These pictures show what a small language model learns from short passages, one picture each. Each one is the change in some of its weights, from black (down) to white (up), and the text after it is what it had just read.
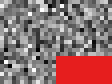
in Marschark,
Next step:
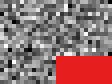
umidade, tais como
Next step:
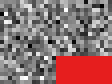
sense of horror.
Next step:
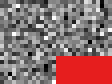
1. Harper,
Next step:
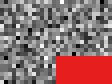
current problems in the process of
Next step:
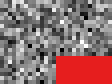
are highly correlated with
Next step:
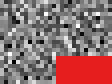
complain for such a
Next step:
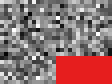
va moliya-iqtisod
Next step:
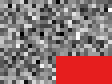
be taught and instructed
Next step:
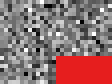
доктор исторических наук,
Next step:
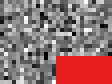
de 100 L diários.
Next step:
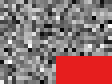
flooded highly
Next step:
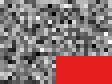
variable contributing to the
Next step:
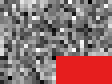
heat exchangers,
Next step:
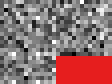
as part of the deployment
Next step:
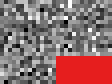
on runway 28 were more
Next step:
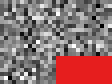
regard, but explicitly
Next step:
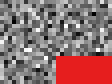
los intentos de
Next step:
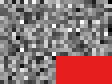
Date of death
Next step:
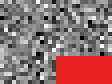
as restrições
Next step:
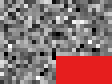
of classification of flowering
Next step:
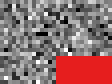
bénédictions les
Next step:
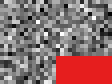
платівок 1 1
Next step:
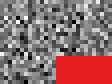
Objectives <ul
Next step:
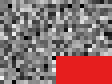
las entidades no
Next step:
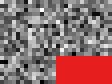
Helsinki; with
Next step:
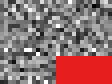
from GUS staining
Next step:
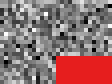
strand equivalent to the
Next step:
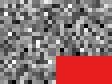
adaptive CW setting
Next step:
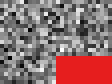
used to measure the signal
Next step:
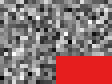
that need to be incorporated
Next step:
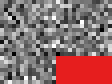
and (i) the year
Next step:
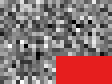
sampling time which depends
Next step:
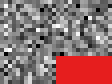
out after quality problems arising
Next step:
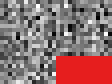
Ama erkek
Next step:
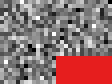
resulting in higher variations that
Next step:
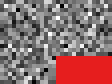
the advisability of early
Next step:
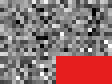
Recognition If someone uses
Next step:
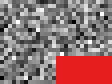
segments. As an
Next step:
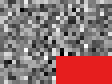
critérios de
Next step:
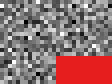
Navigators for
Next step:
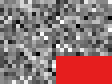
electoral consequences of
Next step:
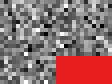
pendidikan khusus
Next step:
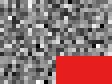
University Lahore,
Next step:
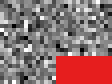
зарар етказмаслик
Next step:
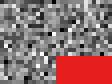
El surgimiento de
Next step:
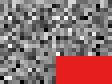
characters and patterns were often
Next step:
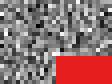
recognisable, such processes
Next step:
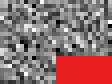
Айнан шу
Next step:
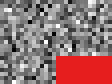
apuntan a su
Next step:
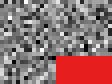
include speech colored
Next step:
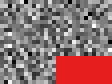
be no guarantee
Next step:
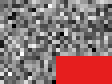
recovery and assay studies
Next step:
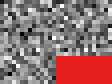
to 2023 in which the
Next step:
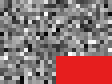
para que los teóricos
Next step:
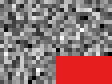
a web-based GIS
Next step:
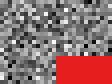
independent variables. From the
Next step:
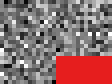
musim perayaan
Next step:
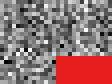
communication 3 .685 SP
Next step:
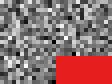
sought to determine the factors
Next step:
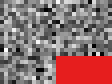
to support policy makers with
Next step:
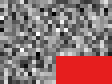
done because analysing the
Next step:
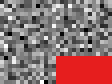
1 januari
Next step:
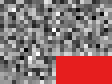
that the proposed method of
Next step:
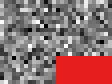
Service Providers to
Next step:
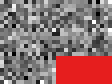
data/information availability
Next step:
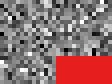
and Definitions This
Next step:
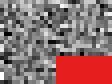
steel into a solution of
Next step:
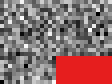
related to malware activities.
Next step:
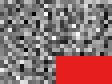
merupakan danau
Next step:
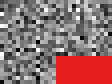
ularning sa`yi
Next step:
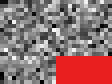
de imperialismo
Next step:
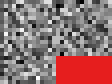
for exploitation in
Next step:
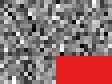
and their functioning, while
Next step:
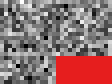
translating in the domain of
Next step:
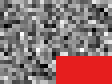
yardım alma
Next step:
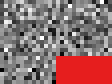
for environmental persistence.
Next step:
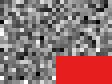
to reach an average of
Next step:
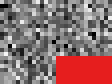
Home Security system if a
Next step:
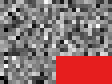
order of the cylinder
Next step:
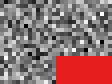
part caused by an
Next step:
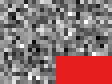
of monitoring WU also
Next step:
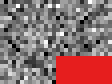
Pasze bogate w
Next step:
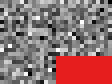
extracted from *N.
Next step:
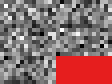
among the higher secondary students in
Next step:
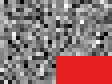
Digital Catalogue of
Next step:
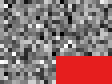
anxious and seven
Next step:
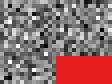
problems. These ideas were applied
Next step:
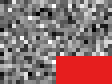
seven genes that
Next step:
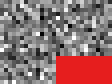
have serious levels of
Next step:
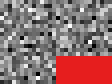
и контролем за
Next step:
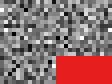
artery and its
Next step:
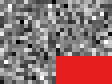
siendo una atención
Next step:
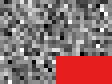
integral de los diversos
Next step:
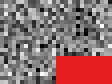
based on whatever process
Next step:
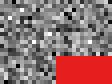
of repose, and
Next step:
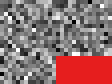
and phase (except for
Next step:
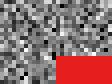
the point of view of
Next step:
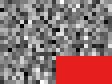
The experiment was conducted on
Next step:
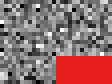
the heterogeneity of
